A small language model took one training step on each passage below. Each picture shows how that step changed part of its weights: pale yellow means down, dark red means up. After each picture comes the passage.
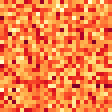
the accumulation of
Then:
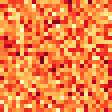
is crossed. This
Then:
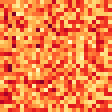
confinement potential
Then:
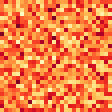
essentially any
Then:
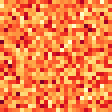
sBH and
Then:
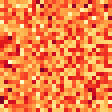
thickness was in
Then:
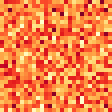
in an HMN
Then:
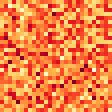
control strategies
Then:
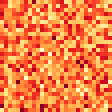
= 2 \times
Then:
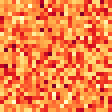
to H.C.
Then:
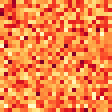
small corrections by a
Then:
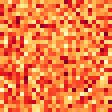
thus, so is
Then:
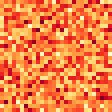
unphysicalness of
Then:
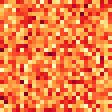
hand, as
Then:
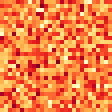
the expression for the
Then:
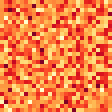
by a simple 6
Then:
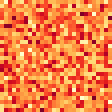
interval scales similar
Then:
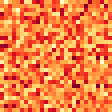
from the separated
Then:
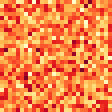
$i$-th group
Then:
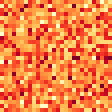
the CSF
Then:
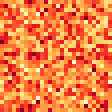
source ratio parameter
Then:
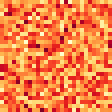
it is easily
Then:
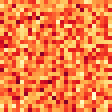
pure sample without
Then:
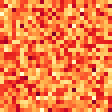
complex process spanning
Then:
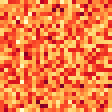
are stable and
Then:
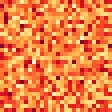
resemblance with
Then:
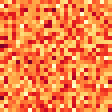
from its PC2
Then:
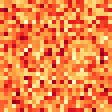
using eClass
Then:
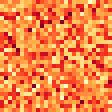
sequence of
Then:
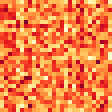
research in
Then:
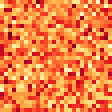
the CO disk
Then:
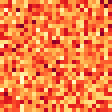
atom. The
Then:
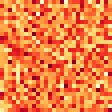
estimate the term structure
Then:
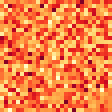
determined by the
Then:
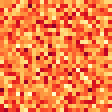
planets, the
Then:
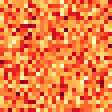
our qualitative
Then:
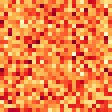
frame. }
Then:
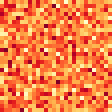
flux limit, even if
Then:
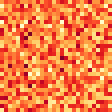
{\it bare}
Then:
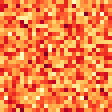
and initial design size
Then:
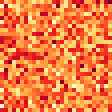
starting point of this
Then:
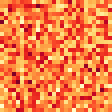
f) along the
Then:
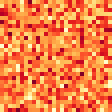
we propose a
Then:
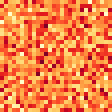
and J. K.
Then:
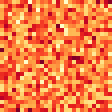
it into orbit at
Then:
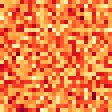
strongly suppressed
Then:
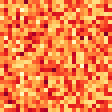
contribution. The
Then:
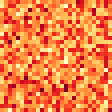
shown here). This is
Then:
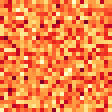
cost savings
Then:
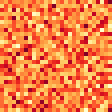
exchange between
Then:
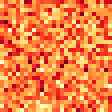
then we obtained the
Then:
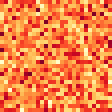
and baryonic
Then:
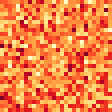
can alternatively
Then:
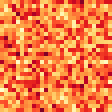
is obvious that the
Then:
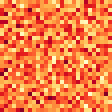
For example, it was
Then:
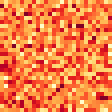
analytically continue
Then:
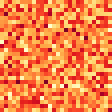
The rotation of
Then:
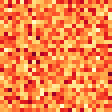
numerical value of
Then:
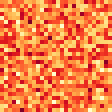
measurement setup
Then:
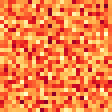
and $\Om_i
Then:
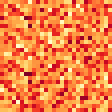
subtracted the
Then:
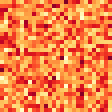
reaches its
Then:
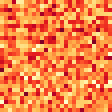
light source into a
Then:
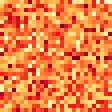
the optical film is
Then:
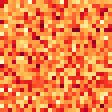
the topological nature
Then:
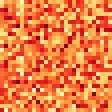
is connected to the
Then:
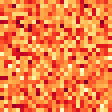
above, it can be
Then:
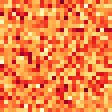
the involved functions
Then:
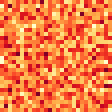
is the radius of
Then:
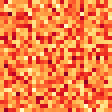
between students and
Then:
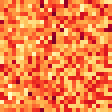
the parameter values. If
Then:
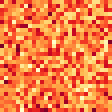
fiber length
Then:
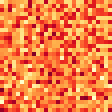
line emission, our model
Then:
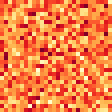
\nonumber \eea
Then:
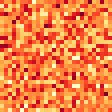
from the EG
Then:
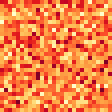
using truncated
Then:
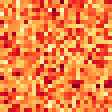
in the event.
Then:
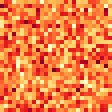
in detail. First
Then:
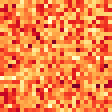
in the model clusters
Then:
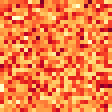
show the experimental data
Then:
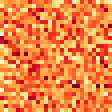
each of the two
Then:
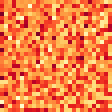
be proved that if
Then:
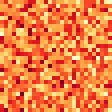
the first case, since
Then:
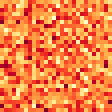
updates, with
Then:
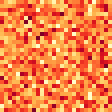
or normal {(if
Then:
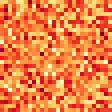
of filters
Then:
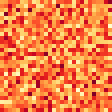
subsequently measure
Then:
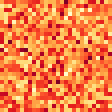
or a track
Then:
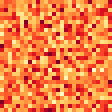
patches of
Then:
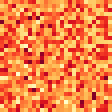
purely geometric
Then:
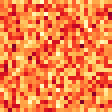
of argon in
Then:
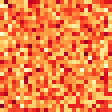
behind this
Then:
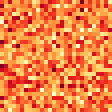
make learning
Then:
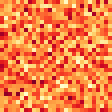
shadowing standard
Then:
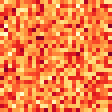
for this subject,
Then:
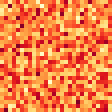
such as a nuclear
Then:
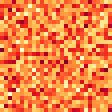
be found in the
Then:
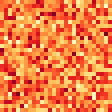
models. This approach
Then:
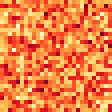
is taken over
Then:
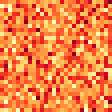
of $k$th
